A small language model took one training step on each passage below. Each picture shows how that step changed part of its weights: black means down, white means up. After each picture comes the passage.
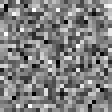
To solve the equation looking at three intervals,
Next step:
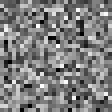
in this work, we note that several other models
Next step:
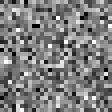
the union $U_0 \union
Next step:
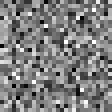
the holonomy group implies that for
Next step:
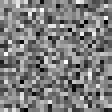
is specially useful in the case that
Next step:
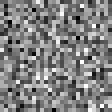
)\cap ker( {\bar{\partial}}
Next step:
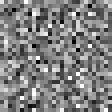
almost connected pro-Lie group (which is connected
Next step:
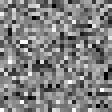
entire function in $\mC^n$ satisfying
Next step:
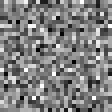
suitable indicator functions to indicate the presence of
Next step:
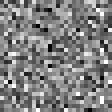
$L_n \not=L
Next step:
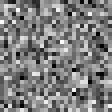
let $K \in L(X)$ be
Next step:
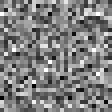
then, on those occasions when Monty
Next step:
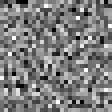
orthogonal distributions $\mathcal{N}_1$ and
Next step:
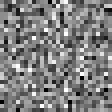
disc in $\C$. If $f$ is
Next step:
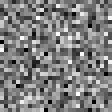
latex %%% TeX-master:
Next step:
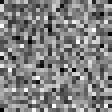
\par \medskip Let $R$ be either
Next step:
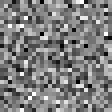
given crossing $i$ in the Gauss code
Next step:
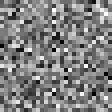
\rangle = \langle a_1,
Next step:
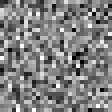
with respect to $\mathfrak{h}$. Denote by
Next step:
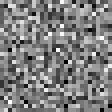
that contains $f(y)$, and
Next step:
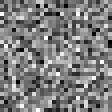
spectrum of free and periodic Schr\"odinger operators is
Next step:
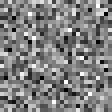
We consider this quantity $F_{i}$ to
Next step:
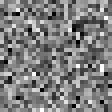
equals $\overline{\mu}_{1}$. The existence
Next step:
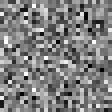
If all the first $i-1$
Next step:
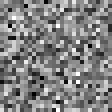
up to homotopy and not up to a homeomorphism.
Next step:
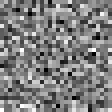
\pf Let $W$ be the set of
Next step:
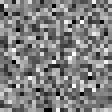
such a way that \begin{equation}
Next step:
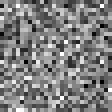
is represented in a symbolic random variable
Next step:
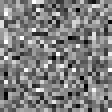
of the hypersurface $\partial D$ at all points
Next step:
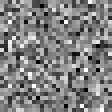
am still surprised at the large variance in
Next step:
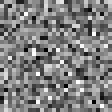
case, however, $(\phi: X\to
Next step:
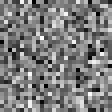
authority exercised at valves and
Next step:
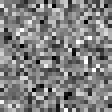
inequivalent generating triple of type $(4,
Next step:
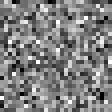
the properties T1-T3 of
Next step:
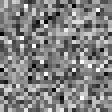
for a fuller argument, which works for algebraic
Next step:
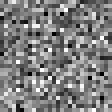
an element of $U \setminus M$, we
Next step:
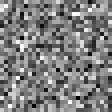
approach. The following argument is essentially from Section
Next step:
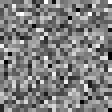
minimal model which is a map of DG algebras
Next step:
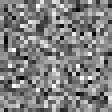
setting, that of an isotropic linearly elastic
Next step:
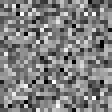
that the inequalities above are equalities and that $$
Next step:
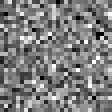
it is convenient to rewrite the velocity equation in the
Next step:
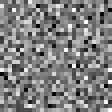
mais lorsqu'il
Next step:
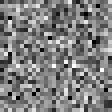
$H^{\ast}$ the dual space of
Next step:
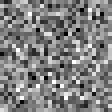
(except for $n=4$, where
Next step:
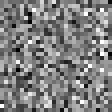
which are contained in the $i$-th rectangle
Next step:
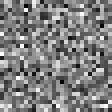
It was proven in~\cite[Lemma
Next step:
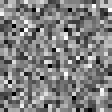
$M'(t)\leq 0$ for almost
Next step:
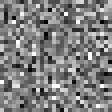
equivalence classes of extensions of $M$ by
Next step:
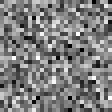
\end{cases} \emn Using the
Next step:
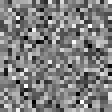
large. In the last cited paper an integral
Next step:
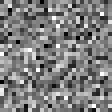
\in S_{\mathcal{W}}. $ Applying
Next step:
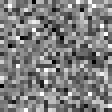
any two Riemannian metrics are biLipschitz on compact
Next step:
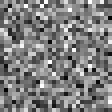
any Fourier--Legendre coefficient or any quantity
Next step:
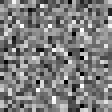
Indeed, $a(x,\xi)$ is
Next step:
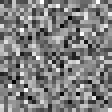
function with descendent insertions is defined
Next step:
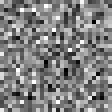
almost Poisson structure on a manifold Let $M$
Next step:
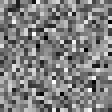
\ec \bq First, suppose that
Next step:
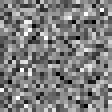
Nash equilibrium (BNE) is unique and
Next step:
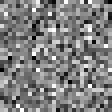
entropy stable finite volume method for the instationary system
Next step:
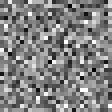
the vanishing of $ F_{p} $ on
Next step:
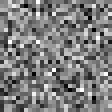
the OPE in the theory of vertex
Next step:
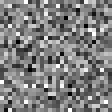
which are disjoint from $S$ that $v
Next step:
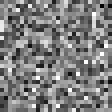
\bibitem{ky2} I.
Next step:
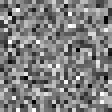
the form $C_n\times
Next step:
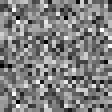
penalty \eqref{eq:TVnum}.
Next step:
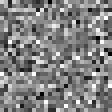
the mean curvature of these two graphs are the same
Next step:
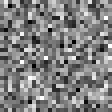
finitely generated residually free group. Then
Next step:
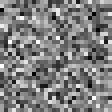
the same regularity as the solution of the linear equation
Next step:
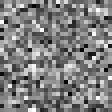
Volume 1, W. B.
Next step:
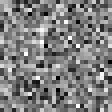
\cite{Lawson2}. In
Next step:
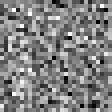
solutions $\hat{\chi}_{2k}$ and
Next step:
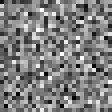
is defined for two real vectors $\a$,
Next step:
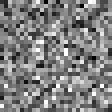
\theta} \frac{\partial}{\partial
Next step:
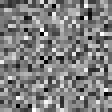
and $\Phi$ be an Orlicz
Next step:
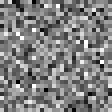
critical point. If at a critical point three or
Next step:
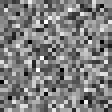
o erro. O primeiro
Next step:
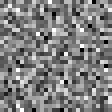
$U$, of which $v$ is the
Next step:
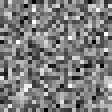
space of curves. More detailed expositions can be
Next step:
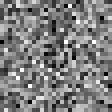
the further analysis, we consider the case where
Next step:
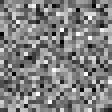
study, that is, only a final steady
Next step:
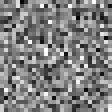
$k$-leaves together with a map
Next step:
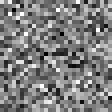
procedure may no longer be adequate.
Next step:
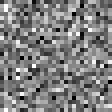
tilting. This is a generalization of Theorem
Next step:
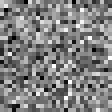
arithmetically ample, in the sense of
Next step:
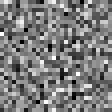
initial guess used to initiate the Newton
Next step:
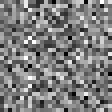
j$ (mod $N$) and
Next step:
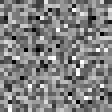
spaces of $\hat{X}$. In particular,
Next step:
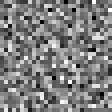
$t$. \end{definition}
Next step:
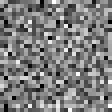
$a,b,c,d$ range
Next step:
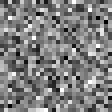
able to provide a high quality implementation of
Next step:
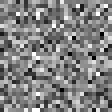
- \beta(u)v \right)
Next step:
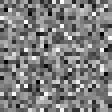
that $u(t_{1}+\varepsilon
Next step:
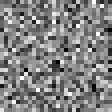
since the tails of the series will make a
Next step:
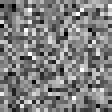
formed by the bar closed modules.
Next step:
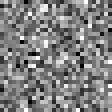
= {Lenz, Friedrich},
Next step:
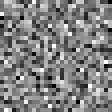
and applications of Fractional Differential
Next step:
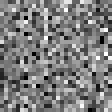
scheme (\ref{compact-scheme}).
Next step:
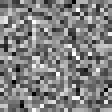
B\right) $. We denote by
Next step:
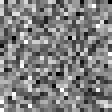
Poisson munit l'espace des fonctions
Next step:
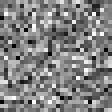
with norm equal to the supremum norm
